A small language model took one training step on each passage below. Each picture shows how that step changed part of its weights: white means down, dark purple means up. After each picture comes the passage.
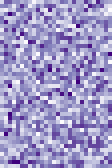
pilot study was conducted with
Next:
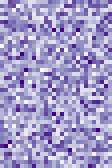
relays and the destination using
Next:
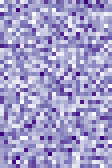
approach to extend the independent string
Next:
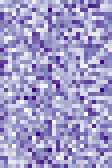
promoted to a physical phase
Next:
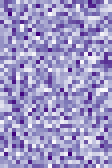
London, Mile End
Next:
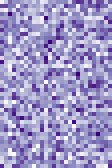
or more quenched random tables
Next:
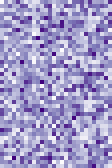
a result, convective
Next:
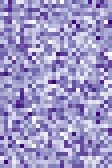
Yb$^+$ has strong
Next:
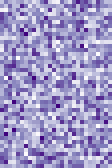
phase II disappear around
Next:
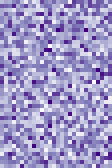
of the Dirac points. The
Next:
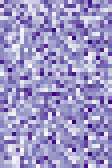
the magnetic field} Let us
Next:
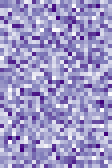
specifically on children learning
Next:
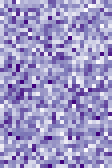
number of venue checkins changes
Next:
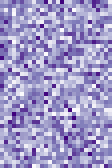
value $H_0$ as discussed
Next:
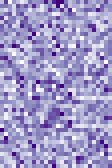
exponential function [$\Temp
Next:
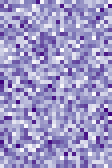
- \lim_{\omega \rightarrow
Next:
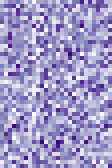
of frames were removed due to
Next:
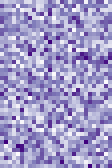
to the performance of the electron
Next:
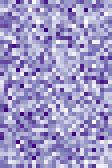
sample variance of $P_{\rm
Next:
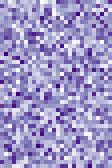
brittle fracture
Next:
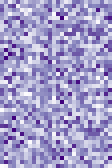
separate latent variable sets
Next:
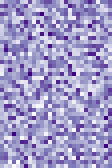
of spin torque} Dynamics
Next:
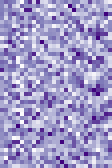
are notoriously hard to
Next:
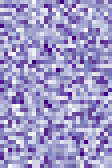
renormalization classes or finite
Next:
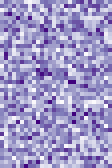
the data sample under study. The resulting
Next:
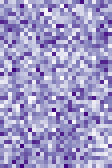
Two participants explicitly
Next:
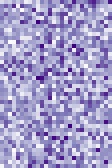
to the Boltzmann equation
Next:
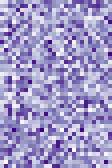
on linear theory, may affect various
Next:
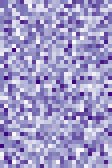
$N$. To understand this
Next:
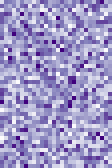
spin models have been confined to
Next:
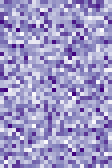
mass and area change differently in the
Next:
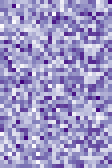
the distinctive topological properties that
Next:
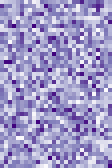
(b) of Fig.
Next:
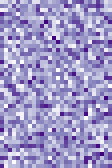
discontinuity. Therefore,
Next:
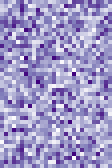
10 | Ferrite carbon
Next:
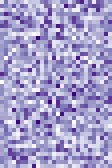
the gradient descent.
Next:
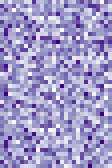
when summing the probability of
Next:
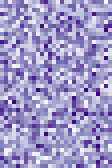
fact simply the $\Delta
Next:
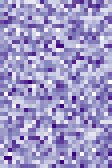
this would indicate that, while the
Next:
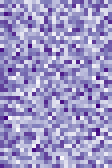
the outliers and the
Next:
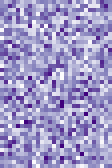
a dead-end alley in
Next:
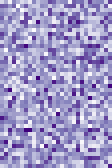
to solving these challenges,
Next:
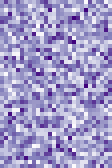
optical conductivity around the $K$
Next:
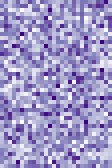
list below the amplitudes for the various
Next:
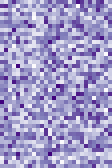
and is responsible for the
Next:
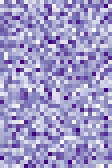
a different type of the instability,
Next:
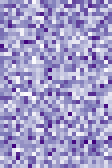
of the protons in the
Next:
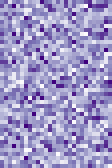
above we can again reduce the problem
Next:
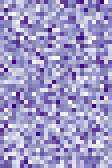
\,, \end{equation}
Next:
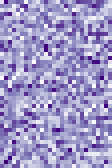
Hamiltonian's phase transition from chaotic
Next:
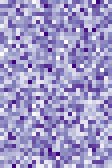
of (quantum) gravity in higher
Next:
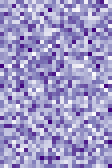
in the $b\to
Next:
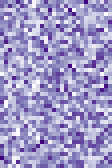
complete characterization of optical fields including
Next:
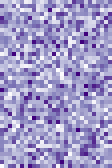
to this SGD (the
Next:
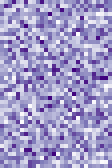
spontaneously breaks
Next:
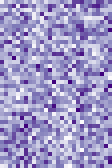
in two dimensional materials, leads to
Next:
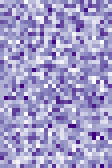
the mean for each bin in
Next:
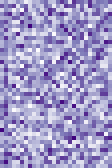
all the information regarding the rest wavelength
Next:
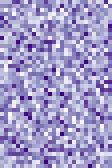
contribution from $\nu_{2m}$
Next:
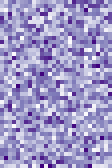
fluxes measured on a 1-s
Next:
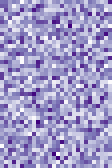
We will give pedagoical
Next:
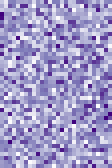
be verified with a certain cosine
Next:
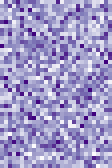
major contribution of LevelDB
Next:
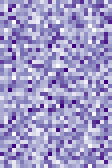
supported by the U.S.
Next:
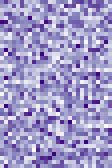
this redshift range is related partly
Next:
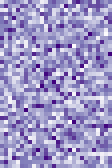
associated risks or limitations may
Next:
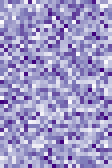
$2\a$ with respect to
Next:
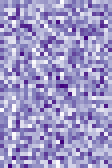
necessary conditions (e.g. strong
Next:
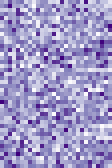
calculations give considerable scatter of the
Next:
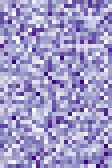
included in the covariance model in
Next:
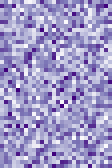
we can see that the surveys
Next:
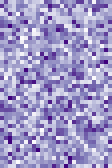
A set of one-dimensional cuts
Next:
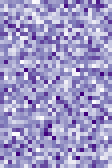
correspond to the unstable modes of
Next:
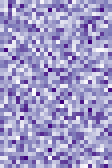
was used to extract speech
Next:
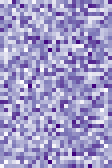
giants in the ETW
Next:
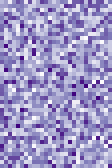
located near the zero of the effective
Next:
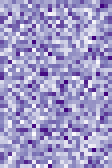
Sezione di
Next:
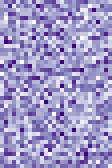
in Fossati et al.\
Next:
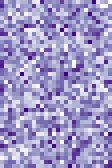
$x$ and, for different sphere
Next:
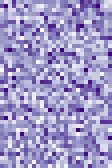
and van~der Wiel
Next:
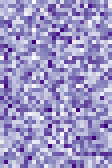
penetration region, the
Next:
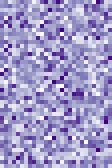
strength, $\gamma$ is the atomic
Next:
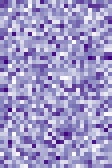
Unless otherwise specified, we
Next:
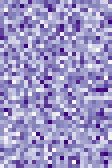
above four vectors up to Weyl
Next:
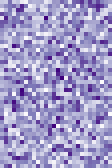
COPD and do not build
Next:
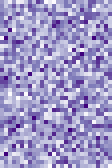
afterglow, however the prompt
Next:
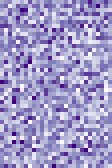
Number} & {\rm
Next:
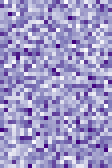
\label{sec:4} We
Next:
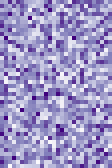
at the same edge filling as
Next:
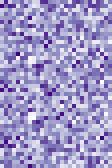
case where the transfer cost is
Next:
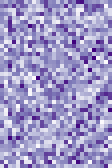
of $n$. Note that on each
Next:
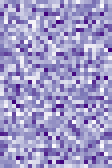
Taking into account the source's
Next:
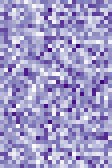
that the mass 2317 MeV
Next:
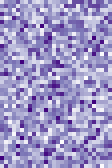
dispersion as a function of
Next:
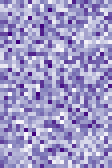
a red shift of the position of the
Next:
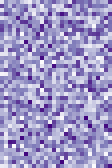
the nodes. Here, simulations are performed
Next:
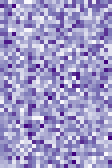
we explore the structure of our model
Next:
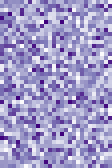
distance modulus of $\mu =
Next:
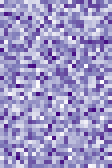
the signal processing side, the
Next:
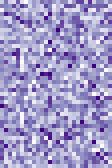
the ground'' for context-only
